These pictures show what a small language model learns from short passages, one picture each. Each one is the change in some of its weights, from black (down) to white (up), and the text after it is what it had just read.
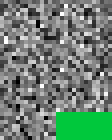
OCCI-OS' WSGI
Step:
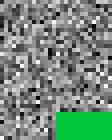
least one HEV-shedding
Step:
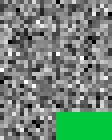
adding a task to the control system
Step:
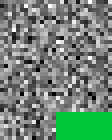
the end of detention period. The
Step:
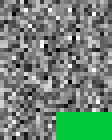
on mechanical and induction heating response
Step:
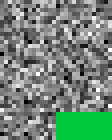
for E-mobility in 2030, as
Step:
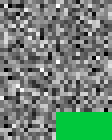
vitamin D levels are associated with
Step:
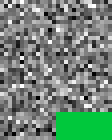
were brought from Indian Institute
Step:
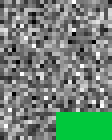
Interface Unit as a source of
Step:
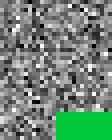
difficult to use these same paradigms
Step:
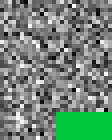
4 Canadian Involvement in
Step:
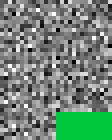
is conducive to the growth of the number of patients
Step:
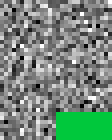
period and refined his poetry abilities.
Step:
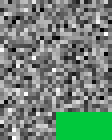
populations, which have attributed the pattern
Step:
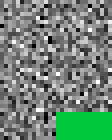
the opponents, aggressive
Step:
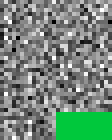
INNOVPRODUIT It is
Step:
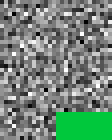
(SEM). Tensile fracture
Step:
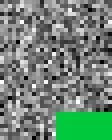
our investigation lies the precision
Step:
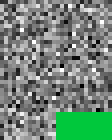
exceeding 100 gigabits
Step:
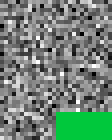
were presenting their annual reports. A
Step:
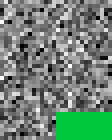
and teachers is continuously increasing.
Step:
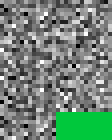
help, and resources for survivors through
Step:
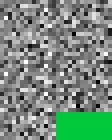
and 0.486% respectively; total
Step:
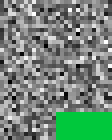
acids. Through passive or active
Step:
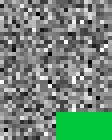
therapeutic efficacy.
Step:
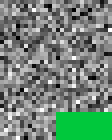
be key to maximise impact and boost
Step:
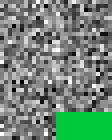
Hamilton, *Chem.
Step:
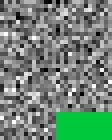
appropriate efficiency value of
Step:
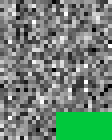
and fatigue strength. The
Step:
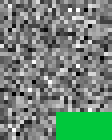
that candidates respond to adverts in
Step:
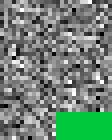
adopt in producing the financial reports
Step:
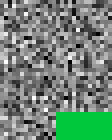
installed pipe under the action of
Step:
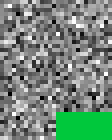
running multiple simulations with varying
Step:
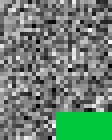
the public works of Puncher and
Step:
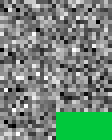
were used for the determination of protein
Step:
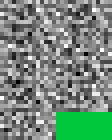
J. Environ. Res. Public
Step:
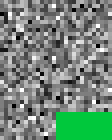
Chemical Speciation Monitor
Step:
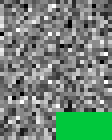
[1-7]. In this research article
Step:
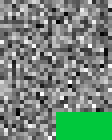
Algorithm 1 Transfers the
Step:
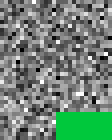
the progress of teachers after training as
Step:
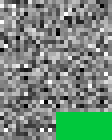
It was filtered and the filtrate was
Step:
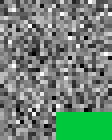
procedures, the particle repeated
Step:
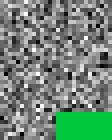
Taghavi CE, Lee KB,
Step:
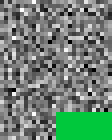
an active user is relatively
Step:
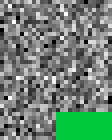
for many years to come and can reap significant
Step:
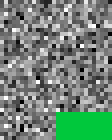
grids are caused by partial
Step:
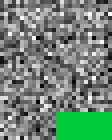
pure for further reactions. The pure
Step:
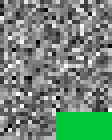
of the scenario analysis of national
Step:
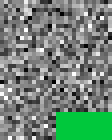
new data sources, enable emerging use
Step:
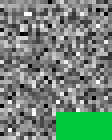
acceptable in the views of the sample
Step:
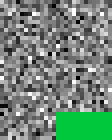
use of supervisory tools in
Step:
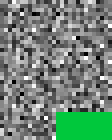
the President of AA. He is
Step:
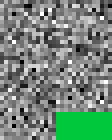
(C-O-C). The spectral
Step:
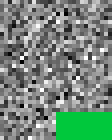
Through this, rice farmers can
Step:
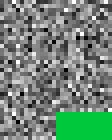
mentioned that there are three types of
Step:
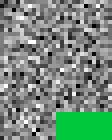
personal characteristics of commanders. In the
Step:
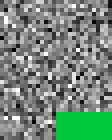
patients diagnosed with muscular
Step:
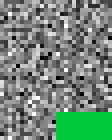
Specifiers in the United
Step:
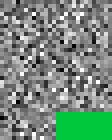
safer areas for pedestrians and
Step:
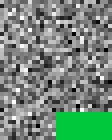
Act. The learned counsel
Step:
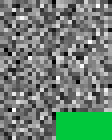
Interactive Digital Entertainment
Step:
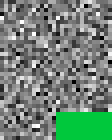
official dataset offers
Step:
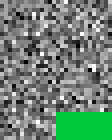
ppm corresponding to three protons of
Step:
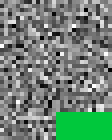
declare that they have no known
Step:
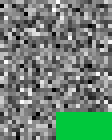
were conducted using abdominal skins of
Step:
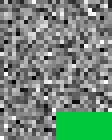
wide array of domains.
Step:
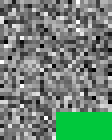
level of precision which is usually
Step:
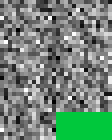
smoking as compared with those who receive
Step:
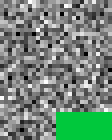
but uses it as needed. The rest
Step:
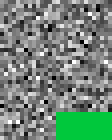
in soil fungal community composition
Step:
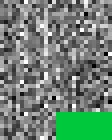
use a variety of tools of the management.
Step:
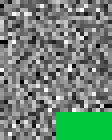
Biotech LLP. The author
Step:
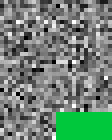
for the construction of buildings in
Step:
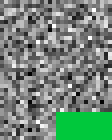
number of data are available from different environments,
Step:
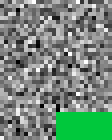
waste going to landfill to
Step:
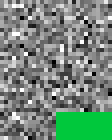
transportation. Research Instrument.
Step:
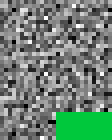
*explainable AI*, it will be
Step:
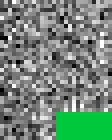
efforts were made to reduce the
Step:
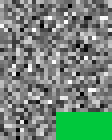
the loss of terrestrial
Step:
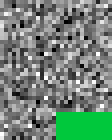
challenges, we present a proposal for an
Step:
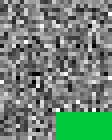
with parameter distributions - Dynamic
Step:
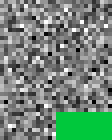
Home visits. | 10. Digital
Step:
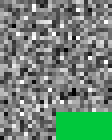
projections can help overcoming future challenges
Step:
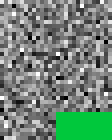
den (1940). Only three
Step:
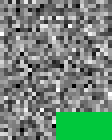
described. Samples were analyzed for
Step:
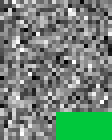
either mesoporous or
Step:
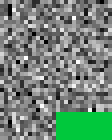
and expressions that have no equivalents
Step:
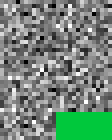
the so-called 'crisis
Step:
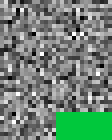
on the number of research papers output they
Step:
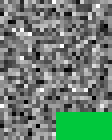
it, in turn, determines the level of
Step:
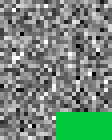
and if they are facilitated by free power
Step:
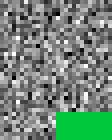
line, so that the ship can sail
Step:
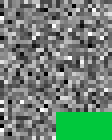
of the test samples were taken from five
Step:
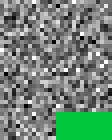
article. In addition, this
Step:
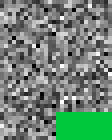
0.4 w/c ratio It has
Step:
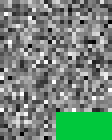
history, tradition and identity of
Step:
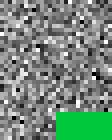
this report particularly we mainly concentrate on
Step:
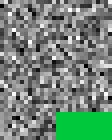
is believed will directly influence to other
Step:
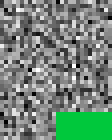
to enhance the accessibility and impact of higher
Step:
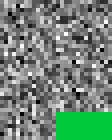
applications under the same operation conditions, and compared
